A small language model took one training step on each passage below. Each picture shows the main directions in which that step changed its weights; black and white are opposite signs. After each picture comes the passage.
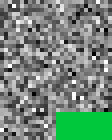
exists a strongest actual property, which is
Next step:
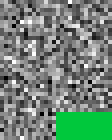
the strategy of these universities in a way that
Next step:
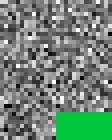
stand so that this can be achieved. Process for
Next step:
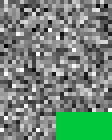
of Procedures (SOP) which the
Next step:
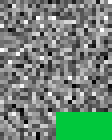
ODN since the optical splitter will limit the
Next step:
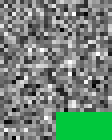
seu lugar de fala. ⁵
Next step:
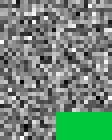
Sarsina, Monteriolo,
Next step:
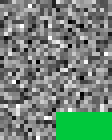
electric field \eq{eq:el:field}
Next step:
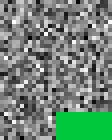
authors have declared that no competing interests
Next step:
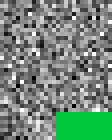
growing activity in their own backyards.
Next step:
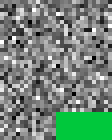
an einem repräsentativen
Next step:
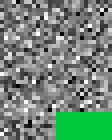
desarrollo para fomentar la competitividad y
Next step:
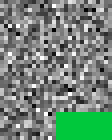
- Furtado, K. and
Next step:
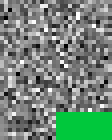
and explicitly distinguished by transverse voltage arising from
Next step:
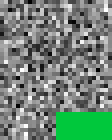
4 replicates \times 4 spore doses
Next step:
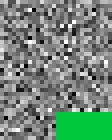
y estigmatización hacia la
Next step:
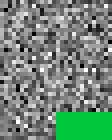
Observations Biodiversity Observation
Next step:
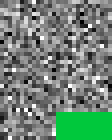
ان البيتون
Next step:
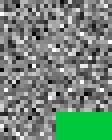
y-axis.} \end{figure}
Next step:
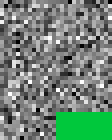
O‘QITISH USULLARI
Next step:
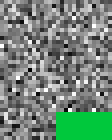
internalization comes with a significantly higher risk. It is
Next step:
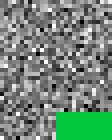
Fermi Large Area Telescope}}.
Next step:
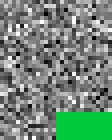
Digital Content Creation Chuka
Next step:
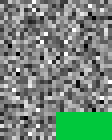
of compassion. The reference here in the
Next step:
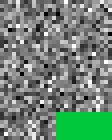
Ntandou et al., 2017). Compared
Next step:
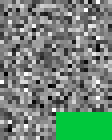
Persistence data and persistence data classes were
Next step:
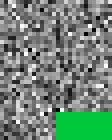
decay processes with characteristic decay times of 35~ps and
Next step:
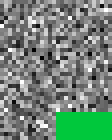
and the slightly modified photon density of states in the
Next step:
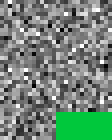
который в настоящее
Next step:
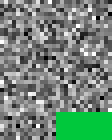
ways to ours. They use SGX
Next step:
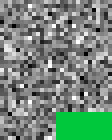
considering its efficiency to solve health crisis.
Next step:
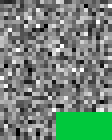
isloh qilish jarayonini takomillashtirish
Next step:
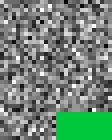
¹Research scholar, Dept of
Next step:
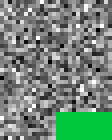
processes and correlations, including observations made by observer
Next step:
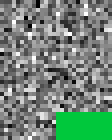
truck-trailer system, where
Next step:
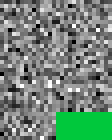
The main objective of this study was to analyze the impact
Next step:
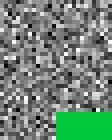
pump-probe beam. The spectra presented in
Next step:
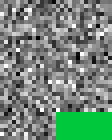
Columbia. Het werk is
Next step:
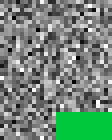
über Selbstgespräche:
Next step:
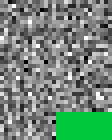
that the government is accountable to the governed in
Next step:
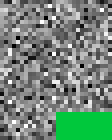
TEE. \subsection{Threat Model} As
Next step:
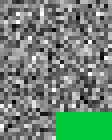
predictions that can be readily verified by simulation are
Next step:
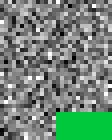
$^\circ\text{C}$ under
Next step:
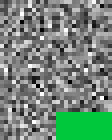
the gauge symmetries correspond to the isometries of
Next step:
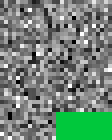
de comestibilidad según el criterio
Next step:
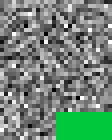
E.; MARCONDES, F.
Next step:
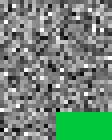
or equal to quartile 1 which is
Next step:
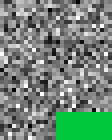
time slicing on which the inflaton field
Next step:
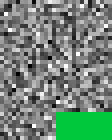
recommended to include strength exercises in various load modes
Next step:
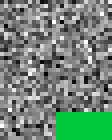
pensamento crítico sobre arquitetura
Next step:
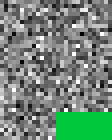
of the model calculation is in agreement with this
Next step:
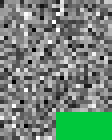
If a substance satisfies three requirements, it is
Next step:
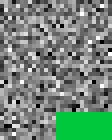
and moral and so on. This study focuses
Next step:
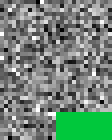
spectrometer, universal testing machine,
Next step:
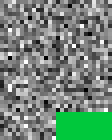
alanına dönüşür.
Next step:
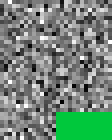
of loan settlement are the main determinant
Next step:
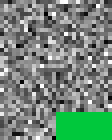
no growth in sputum culture were those who had
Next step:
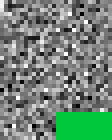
images $(o (i,j,t)
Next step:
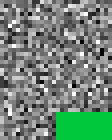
color options have a checkered pattern instead
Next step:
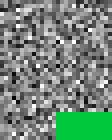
example, we could choose $d=1$ and
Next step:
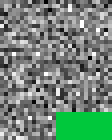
and Radiation Diagnostics at
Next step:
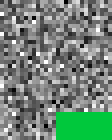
aspects, employee satisfaction, strategic
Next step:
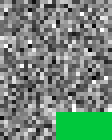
Journal of Development Research*, 36(2), pp
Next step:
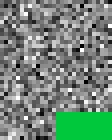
WIMP indirect searches. It has
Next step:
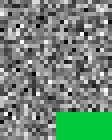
tolerance index into dairy cattle
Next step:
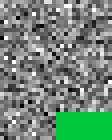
proposed in this study. The green circles and
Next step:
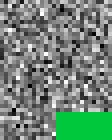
as maiores concentrações, principalmente
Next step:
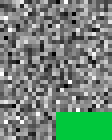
utilizados em sala de aula pelos
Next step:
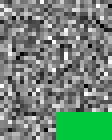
parametric ``mechanical'' Lagrangian systems
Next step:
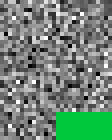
Ilic Published: 22 August 2025
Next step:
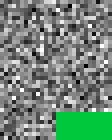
self-limitation, rather than perpetual
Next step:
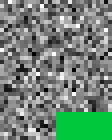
slope $\eta$ of the fitting lines in
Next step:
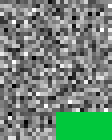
From 6dFGS we obtain:
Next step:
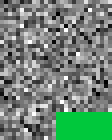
NBS rest on making space for, and
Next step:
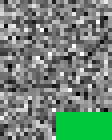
sense that GDFs with larger overlap with the
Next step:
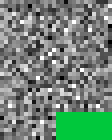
etc.) to the interpreter. That is one
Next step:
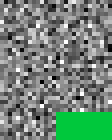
Федоренко А.Г.,
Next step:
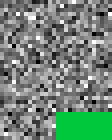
poverty and insecurity. This paper is
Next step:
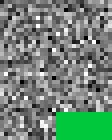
them understand acceptable work ethics in the organization and
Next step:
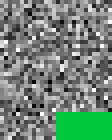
utilized memristor model has a good
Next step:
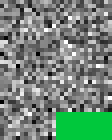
the turn of the millennium a new
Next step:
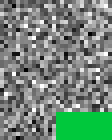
M. Eremin, ``Electronic
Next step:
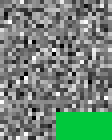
that the longtitudinal magnetoresistance is smaller
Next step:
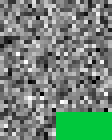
adquiere un alto valor
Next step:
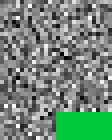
need to unearth its every hidden aspect.
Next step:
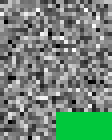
interfaces to be well-described by the
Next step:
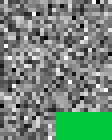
excited with $\delta= -\ell/2$,
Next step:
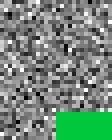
à proteção de lâminas de
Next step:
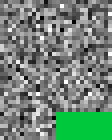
the near future) structural information collected on the ecosystem
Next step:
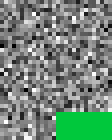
that the orange EL is due to radiative
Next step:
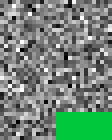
bajarish (xizmatlar
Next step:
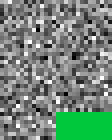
and its surrounding area hold a significant position as
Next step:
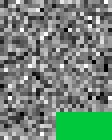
з більш гнучкого
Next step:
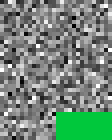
respubliklari o‘rtasidagi iqtisodiy
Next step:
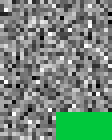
regarding structural and aerodynamically aspects.
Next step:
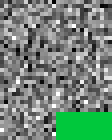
से सम्मानित
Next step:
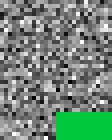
the machine-building enterprise,
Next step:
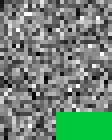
at various concentrations (100, 200,
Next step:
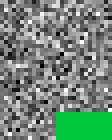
of cellulose fibers. The issues of
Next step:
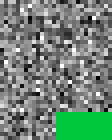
in railways was found (LOW).
